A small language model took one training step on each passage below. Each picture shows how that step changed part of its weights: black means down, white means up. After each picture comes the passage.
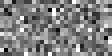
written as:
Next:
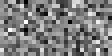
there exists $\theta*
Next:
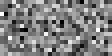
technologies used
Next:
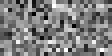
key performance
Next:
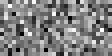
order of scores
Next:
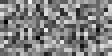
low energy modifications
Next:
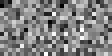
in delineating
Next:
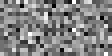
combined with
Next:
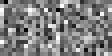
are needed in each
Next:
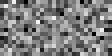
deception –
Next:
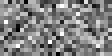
can likely get
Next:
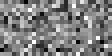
the sum of all n
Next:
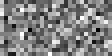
for each vertex
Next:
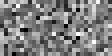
$\zmo$, then
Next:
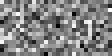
\quad , \quad
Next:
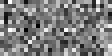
in such a way,
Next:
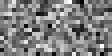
If $H$ is
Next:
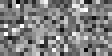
and periodic
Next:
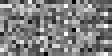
were explored
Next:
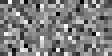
Every researcher should
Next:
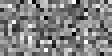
provided a total
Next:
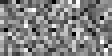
is concluded by
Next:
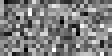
killing its
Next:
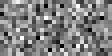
discrete time
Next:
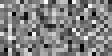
sufficiently high for
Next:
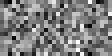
weights throughout
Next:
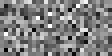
great potential for
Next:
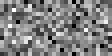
have taken on
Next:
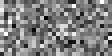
to transition from one
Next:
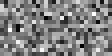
volume method is
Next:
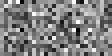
start in a
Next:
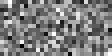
Now we assume for
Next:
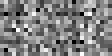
highlighted by
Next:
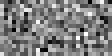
need for powerful
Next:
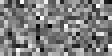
scope of this
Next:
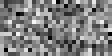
has a stone in
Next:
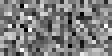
functions at moderate
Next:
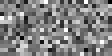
correlation comes
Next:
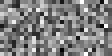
cause powder
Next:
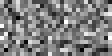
first ascent of
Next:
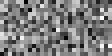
shuffles of
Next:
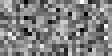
follows that \[
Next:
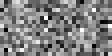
use of reasons
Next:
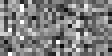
between the source
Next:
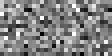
\le x <
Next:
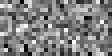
film with a
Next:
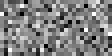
progression in
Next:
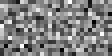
features, and
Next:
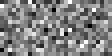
The blue
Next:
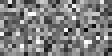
"exit" after
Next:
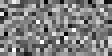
is unbounded
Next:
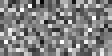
we consider Eqs.
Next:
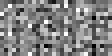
provided: using
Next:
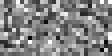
of reactive
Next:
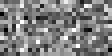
opinions, to
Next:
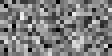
defensive system
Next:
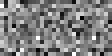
$T$ is an
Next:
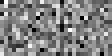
with a scale of
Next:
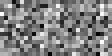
joint distributions
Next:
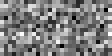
and so that for each
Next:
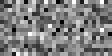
factors about the same
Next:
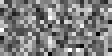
by the fibration
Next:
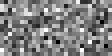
asymmetry requires
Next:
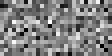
to tunnel
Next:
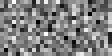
features of the
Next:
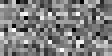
which is now only one
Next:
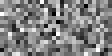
dt \qquad \\
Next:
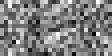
models. A standard approach
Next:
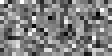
the molecular
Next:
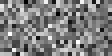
again, we get
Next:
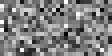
by the Open
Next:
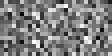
was inspired by
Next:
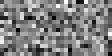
they may not account
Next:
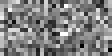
which increases with
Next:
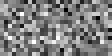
Change Log
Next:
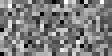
fact, we can go
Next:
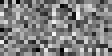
charge sensitive
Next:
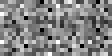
which leads to
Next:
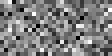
Also, we
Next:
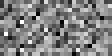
suggested a
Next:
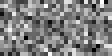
assume that the order parameters
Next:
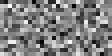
is approximately
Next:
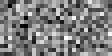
(using seven
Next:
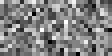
manscript. L.
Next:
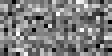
lines, and a
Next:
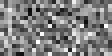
U are allowed to
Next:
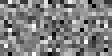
such collaboration
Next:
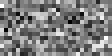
& Print.
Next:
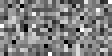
coincide with
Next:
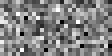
Lie algebra is
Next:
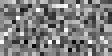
were included.
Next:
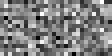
union of standard
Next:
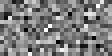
teaching to
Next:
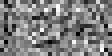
the major
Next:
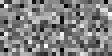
a noncentral
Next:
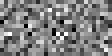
low rank \&
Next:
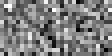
that observed in
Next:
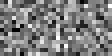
in Pulmonary
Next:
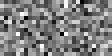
\rho$ is the
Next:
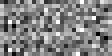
a critical value
